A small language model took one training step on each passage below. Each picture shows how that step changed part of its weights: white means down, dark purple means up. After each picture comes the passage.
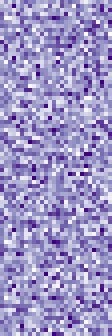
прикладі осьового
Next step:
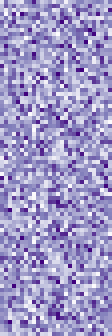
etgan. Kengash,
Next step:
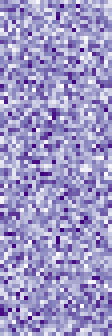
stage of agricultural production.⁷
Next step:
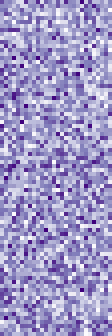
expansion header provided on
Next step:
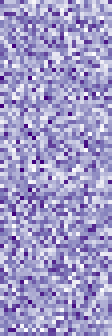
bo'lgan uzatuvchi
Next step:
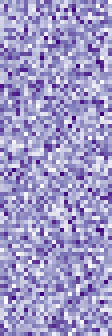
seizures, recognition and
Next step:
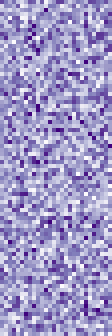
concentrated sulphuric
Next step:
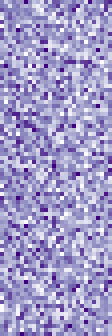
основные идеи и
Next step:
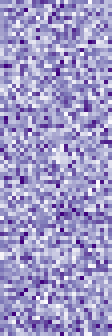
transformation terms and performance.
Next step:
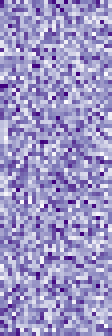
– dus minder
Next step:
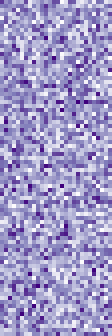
burgers (US) 4
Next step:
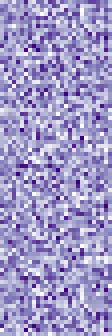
noted that prior to the
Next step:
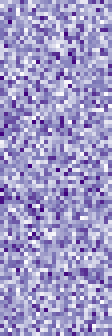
were approximately 33,000
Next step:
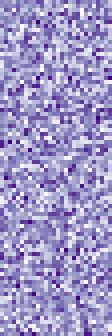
needs to be managed effectively
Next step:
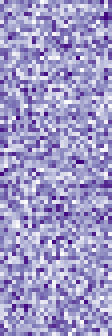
du mécanisme de
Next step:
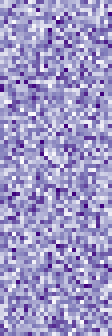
umumiy mazmunni
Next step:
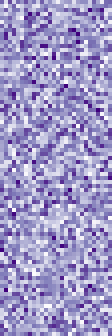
changing rain patterns due
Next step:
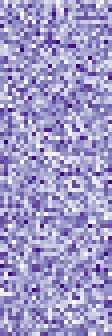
e Serviços de
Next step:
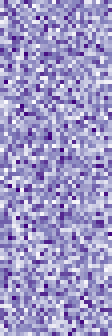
intermédiaires entre
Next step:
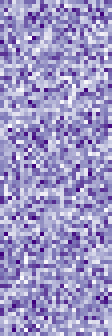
adults residing in the
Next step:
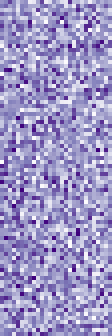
holati to'g'risidagi
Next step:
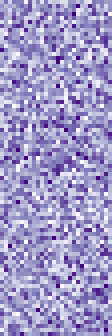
lăuntrice a
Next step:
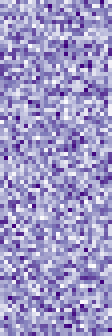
to the commercial fishing
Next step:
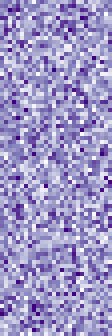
using the [Research Software
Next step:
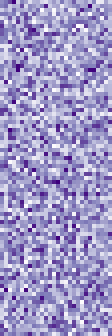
em regime aberto,
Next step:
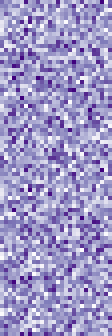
is the part of road that
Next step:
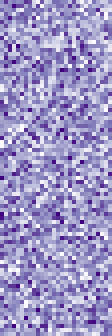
with experimental results. -
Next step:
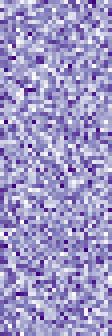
penetration measurement, soil
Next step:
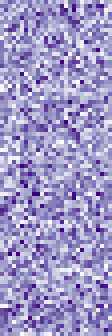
study of space. In that
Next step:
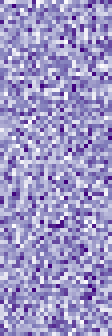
uma avaliação crítica
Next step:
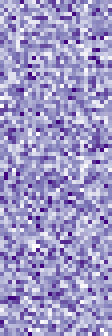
set, the diabetes
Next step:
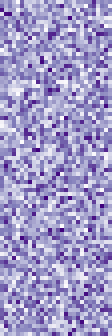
gore navedenim
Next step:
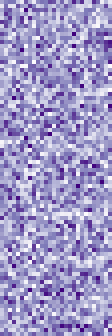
outlook In this report, we
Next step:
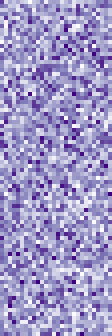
In Egypt, social
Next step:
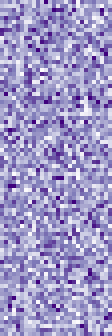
those selections, you must
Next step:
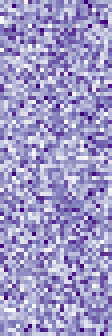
deb murojaat qilish
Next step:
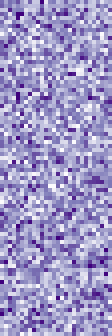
reflect the aqueous
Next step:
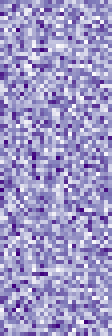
і така практика є
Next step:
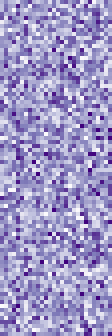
study is an experience report of
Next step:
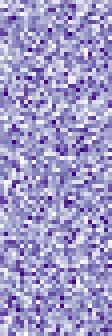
educación, siendo este
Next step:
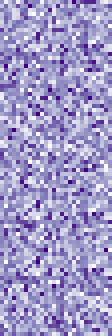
limitations, particularly for
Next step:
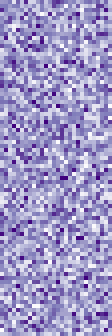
be directed to the author.
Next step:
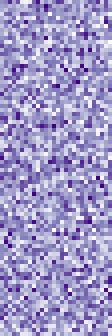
information - Root2Res
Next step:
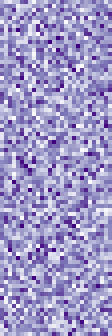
ala otırıw,
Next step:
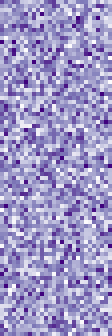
de structuur van het
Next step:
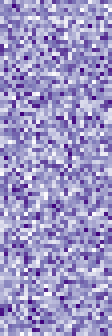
that generates the original FM
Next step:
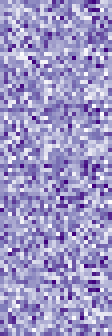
This paternal chromatin
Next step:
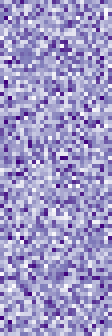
for managing COVID-19
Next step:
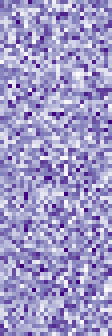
systems. Particular attention
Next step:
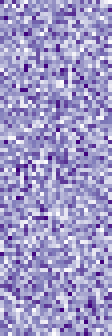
снижении экологически
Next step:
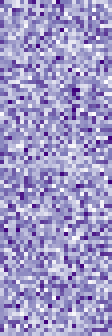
soluble sugar production during
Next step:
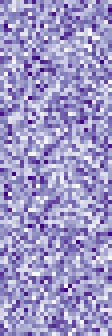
VR streaming session
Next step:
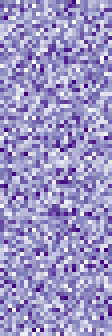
with F4⁺ETEC.
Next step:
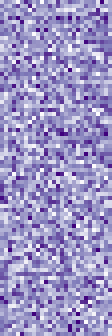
du passé, la mémoire
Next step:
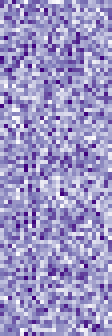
году процесс объединения
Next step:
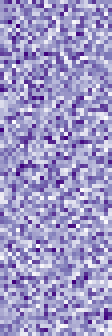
to the transmission of information,
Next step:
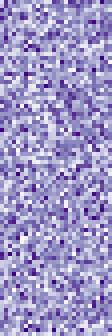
play a key role in relational
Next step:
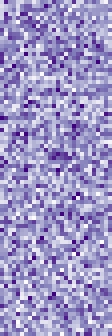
en intrants plus
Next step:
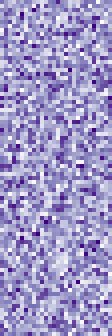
Leistungsmessung Die
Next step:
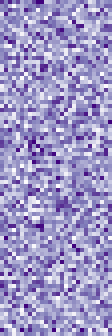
do not get any lighting
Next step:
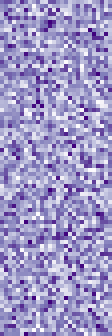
assemblages were sampled
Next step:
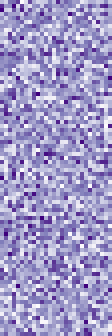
significant challenges to its democratic
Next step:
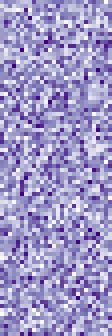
on the default reference
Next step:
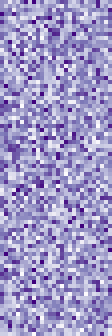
kabi turkiy
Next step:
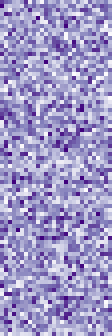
RecoDust process both in
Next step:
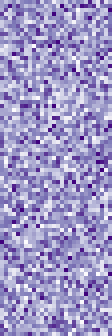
primitiva, quando os
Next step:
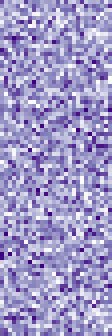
changed broadly with the
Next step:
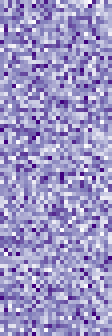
можуть призвести до
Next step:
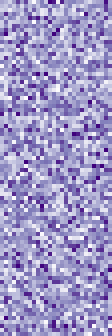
Képesek-e a
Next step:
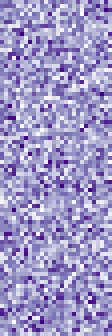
then issued and collected with
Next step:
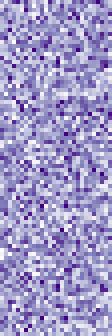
networks and provide a completely
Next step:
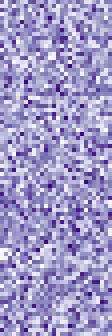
of Science platforms
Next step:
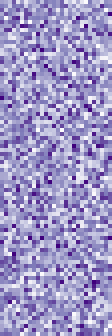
Analyse structurelle de
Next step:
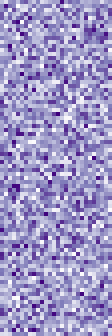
Summit in Ufa,
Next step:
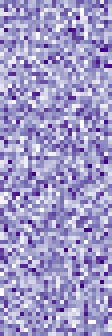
of small businesses closed their
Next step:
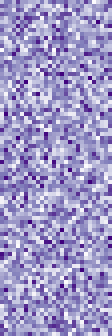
area and formulating scientific
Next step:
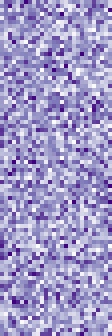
Phase inductance
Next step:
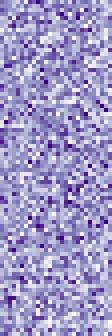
India, but it is on the
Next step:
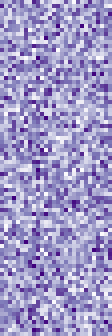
5) *Sobre quais
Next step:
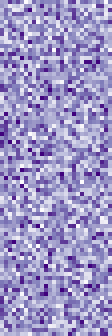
regions, that also require
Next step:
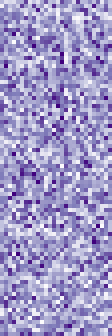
and its results, attention and
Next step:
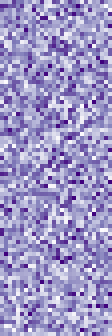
the HOMO of FLP
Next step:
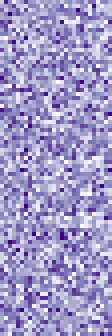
those works may deserve less
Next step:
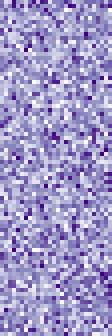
to treat early and to avoid
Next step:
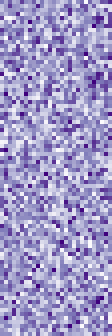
consequências, previstas
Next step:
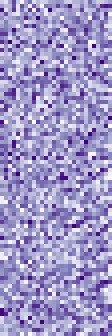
Russian and Arab
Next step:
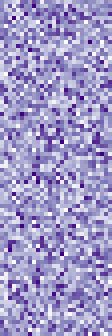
tor, dam –
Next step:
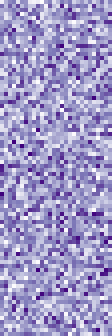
posible. Dichos operadores
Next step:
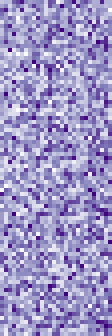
resultados indicam variações nas
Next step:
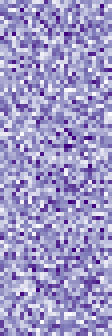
– yo'ning yagona
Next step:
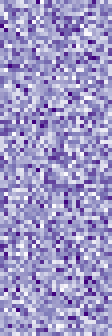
языковом сознании и
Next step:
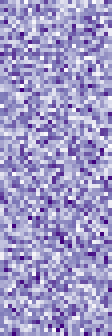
famille, puis les membres
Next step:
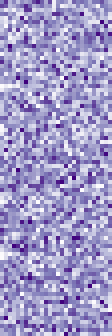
the highest mutation was in
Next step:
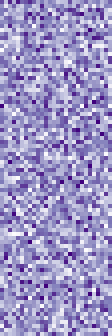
**Results:** Of
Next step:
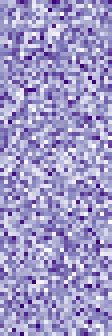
penulis dan pengulas
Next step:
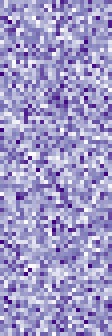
медальйонів, що
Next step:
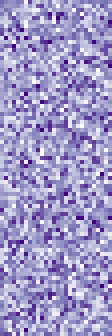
is naturally available sticky
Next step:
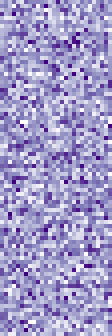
del Instituto de
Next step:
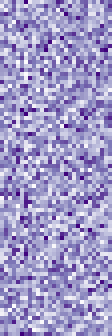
To primarily evaluate the
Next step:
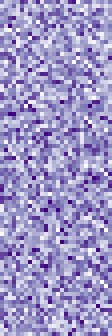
established networks, centres,
